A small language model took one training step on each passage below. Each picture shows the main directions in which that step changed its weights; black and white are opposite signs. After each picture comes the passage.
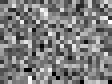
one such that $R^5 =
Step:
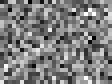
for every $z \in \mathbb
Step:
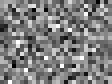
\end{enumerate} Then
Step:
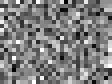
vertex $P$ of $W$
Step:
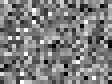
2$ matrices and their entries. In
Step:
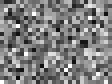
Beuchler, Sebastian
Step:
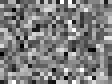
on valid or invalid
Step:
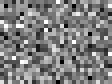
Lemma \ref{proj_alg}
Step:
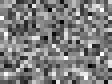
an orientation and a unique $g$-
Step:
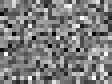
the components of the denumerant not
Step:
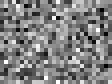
$\tau \in Q\backslash
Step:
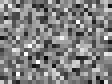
seek a power transformation of
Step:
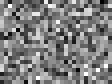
Corollary 1.2]Let
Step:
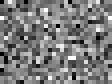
$\sigma_\varphi (p_1
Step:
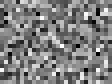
As we will see in the following
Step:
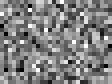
\quad \hbox{and}
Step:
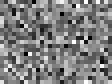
that the previous lemma has a continuous analogue
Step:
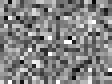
kernel in the chain by an appropriate convolution
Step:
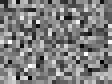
is the canonical connection (cf.
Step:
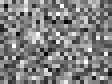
$T$ plays a significant role
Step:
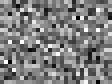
and we can define the twisted loop
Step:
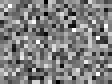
surfaces \`a plusieurs
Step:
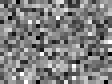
is linked to a surface
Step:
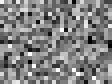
$x$ is the center of the
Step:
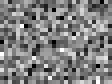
with uncertain fish stocks.
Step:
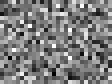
the discrete solution state $\theta$
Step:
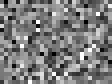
is valid for $w'_j,
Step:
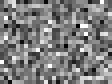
fact that the differential of the hat
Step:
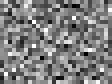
space such that the module operations are separately
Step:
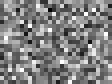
observe the diagonal compressed random variables
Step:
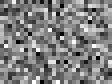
the configuration \ $\{\alpha,
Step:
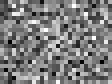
\b {\ce {Christian
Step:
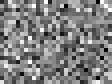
B_m (x_{\lambda }
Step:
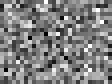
law. \section{Markov jump
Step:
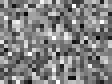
\textstyle S_{k_0
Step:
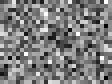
one $p\in V$ such
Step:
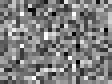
\realnonnegative$, starting at
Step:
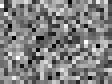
the diffuse interface solutions $\varphi$
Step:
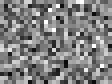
shape of relations and generators of projective
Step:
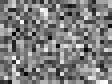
one of them as the positive cone.
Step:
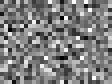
coset construction is precisely that one uses
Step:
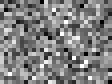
variant automatically upgrades the
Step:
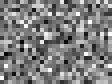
result was the first non-trivial contribution
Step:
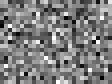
intensely studied in the setting
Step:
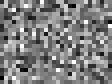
(for example: dots on
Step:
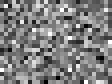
we show that the recurrence coefficients
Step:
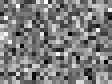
with this reduced material there are many
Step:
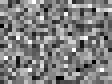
%% upper left elliptic sliver
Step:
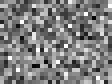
generic $g$. By continuity of
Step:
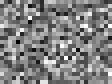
Let $\cD$ be the class of
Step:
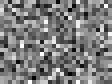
proof to the following case:
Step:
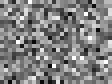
for every $j$, an open neighborhood
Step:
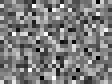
an algebra $1$-morphism
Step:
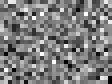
easy to see that $H =
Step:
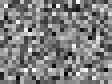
of representatives for the quotient is
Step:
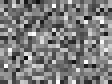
F, A, $ such that $$
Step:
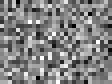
extension. When $h$ is
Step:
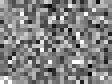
are $k$ particles at site
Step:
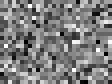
requires a prior knowledge of the
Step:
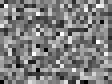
The multiplication table of the algebra
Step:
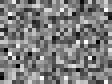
by $f$, the image in the
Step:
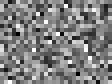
setting allows us to measure their robustness
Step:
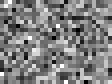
countable and everywhere dense in the obtained
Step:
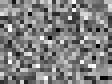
the markets. This can be
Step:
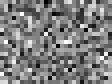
for the generic $\so$-case:
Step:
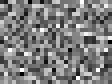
for all $a\in A,
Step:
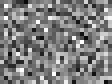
deviation of the true and updated
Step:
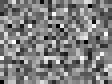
the symmetry of the second-order difference
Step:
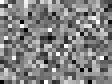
all $t \in S$.
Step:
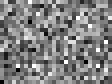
for every choice of $S$. Note
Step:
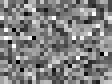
and reversing symmetric transformations. The
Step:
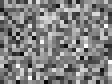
of the subgroup.}. Then, for
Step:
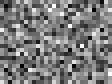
unique geodesic (in $D_-\times
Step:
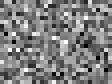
can take values -1, 0 and
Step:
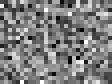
of degenerate versions of special numbers and
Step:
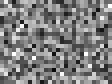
that fulfill the following hypothesis
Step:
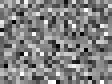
N.Y. Acad.
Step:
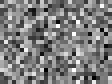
. \end{equation*} Hence,
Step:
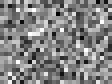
v$. In what follows, we
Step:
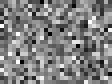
\end{equation*} with
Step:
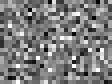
\mathbb{R}^m \setminus
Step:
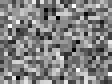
in the $\ell$-dimensional Euclidean space
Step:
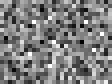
over the whole time. They represent the
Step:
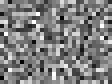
algorithms. Probably because of these
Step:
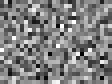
Lie algebroid
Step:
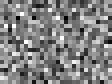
expression for the error exponent of
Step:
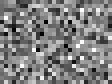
comparison triangle} for $T$ is
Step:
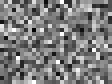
representation of any finite monotone neighbourhood frame
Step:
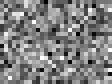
independent, each being black with probability
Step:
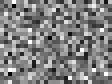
by matching the window
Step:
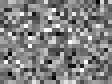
\begin{definition} Let
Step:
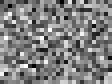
is epi-retractable
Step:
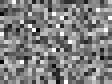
the right-hand side of
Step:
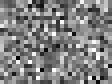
Our main result is as follows.
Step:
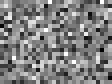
\begin{corollary} Consequently, we
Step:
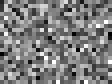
goal is to find an approximate solution to
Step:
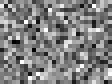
spatial analytic solutions, along with determining the
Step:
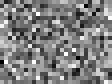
The essential ingredients of the proof
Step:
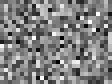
variables is the sum of the
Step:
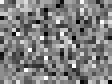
$\Sigma^X$. This is
